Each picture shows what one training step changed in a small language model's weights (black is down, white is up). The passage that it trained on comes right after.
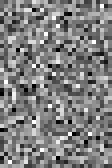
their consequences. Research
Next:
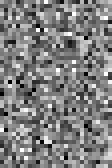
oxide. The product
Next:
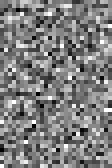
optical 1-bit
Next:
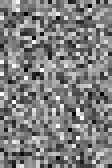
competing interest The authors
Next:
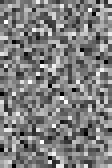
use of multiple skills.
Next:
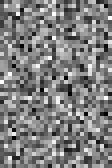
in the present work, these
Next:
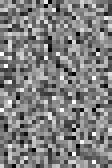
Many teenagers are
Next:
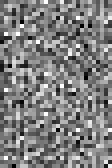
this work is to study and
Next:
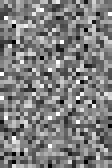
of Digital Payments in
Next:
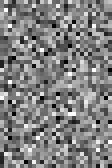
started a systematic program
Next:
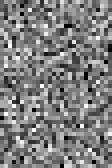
Bill of Materials
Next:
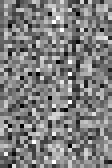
Table 10: Results of
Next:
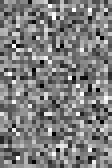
basis of human behavior,
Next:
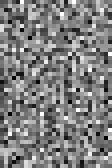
work that “there is a
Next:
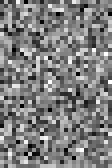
of soybean pests
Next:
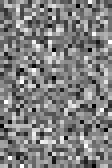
contribute to the development of the
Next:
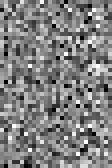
involve preprocessing
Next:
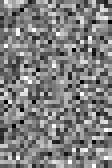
on different host plants in
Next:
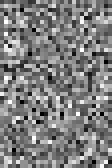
consequently, for the
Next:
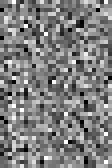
are not toxic.
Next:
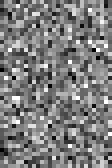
projection reveals that
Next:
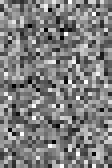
be subsequently recovered
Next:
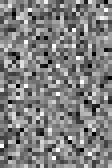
lower as compared to those having
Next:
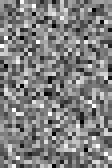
isolation of bacterial
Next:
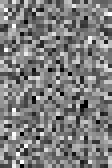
a scale of 1 :
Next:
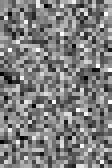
single most appropriate
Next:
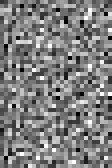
the patient in such a way
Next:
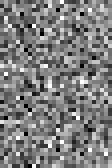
CROSS SECTION
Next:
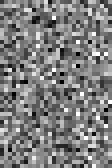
change in collector current.
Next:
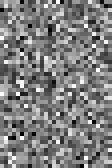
analysis. The results demonstrate
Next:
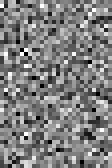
society as a whole and
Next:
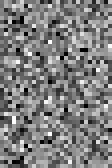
forward to future.
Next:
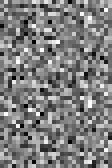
for Chemical Physics of
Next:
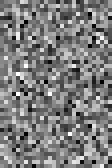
data characterized by the 7
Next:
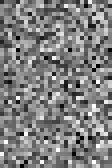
been carried out in this related
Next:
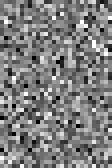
belong: Fig.
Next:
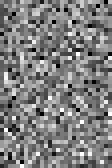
we know that if an atom
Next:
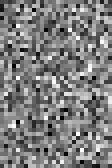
system the highest indicator
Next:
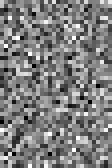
damage. It has been
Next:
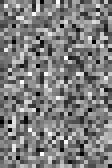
one to mark models. In our
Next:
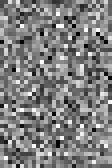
infant Jesus.
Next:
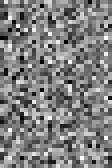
Systems Management,
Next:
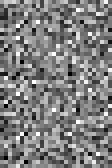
NS ZE PS
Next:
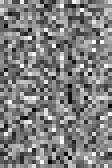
Associate professor,
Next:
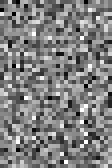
the amount of copper
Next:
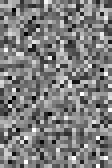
measure the quality of water at a
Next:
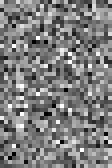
covering at least
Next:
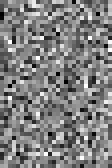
entertainment, media,
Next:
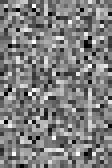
study were as follows-
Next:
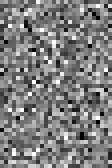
basic ICT infrastructures
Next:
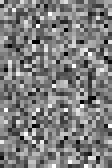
bonded by fungal
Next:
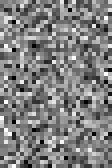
1. Creating the
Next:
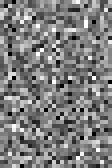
The father started
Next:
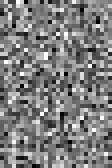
production method, thereby
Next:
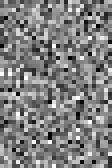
study is the Cavendish
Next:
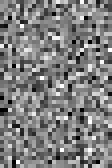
the human body so that
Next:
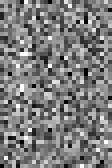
conditions with [SC]
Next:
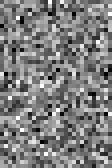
during admission) and
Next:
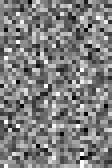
recorded in patients as
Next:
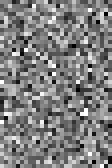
by the Watershed
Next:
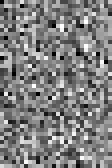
treatment planning and better
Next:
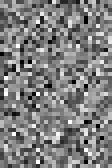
mm in the comparison
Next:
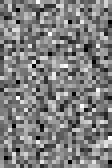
of one year was carried
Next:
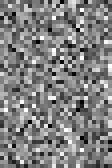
atmospheric pressure
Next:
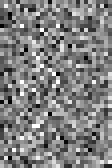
arrangements that integrated
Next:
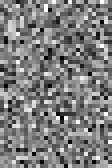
and due to a subsequent
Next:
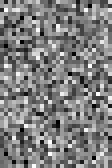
Recycling Plant
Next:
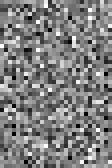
attempts of researchers
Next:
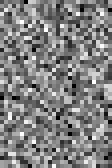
upon reasonable
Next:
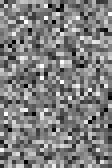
at: OActive
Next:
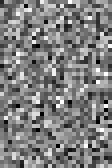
firms and startup
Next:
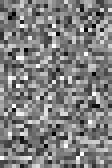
However with the fast growing
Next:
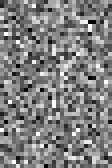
Respondents were also
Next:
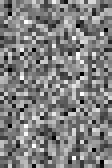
holistic approach aimed at
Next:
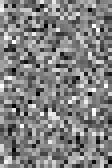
like the eLTER
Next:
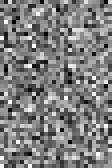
United Kingdom,
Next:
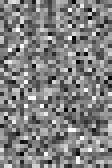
are fault detection in
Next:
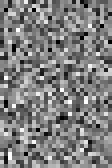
a psychological
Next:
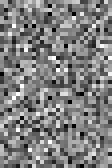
water scarcity, climate
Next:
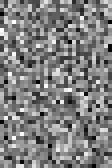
oil and gas,
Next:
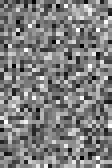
the same hardware described
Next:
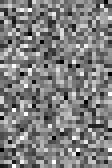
physical, mental,
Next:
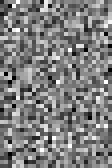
mission of art, in
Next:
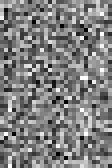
predictors included low
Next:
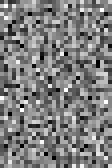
and “relatively small”
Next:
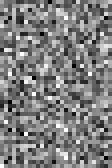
however, are novel
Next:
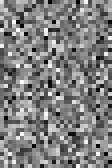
with Bangladesh
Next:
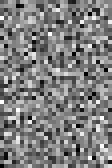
mobile nodes
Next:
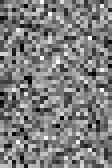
answer questions such
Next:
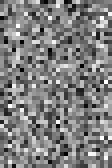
and inclusive communication to
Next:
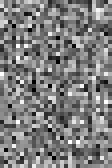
clustering algorithms
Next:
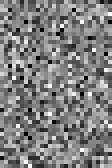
✓ CO
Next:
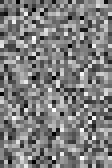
condition for quantile
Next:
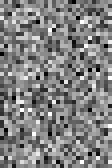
hemodynamic environment
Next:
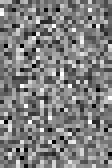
centre still maintains
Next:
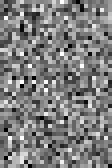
II. Differences
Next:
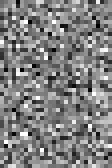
draft, Writing
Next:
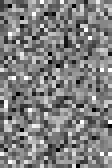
call “inductive”
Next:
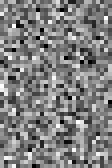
Crude oil,
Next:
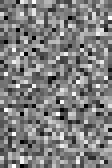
is futile – it
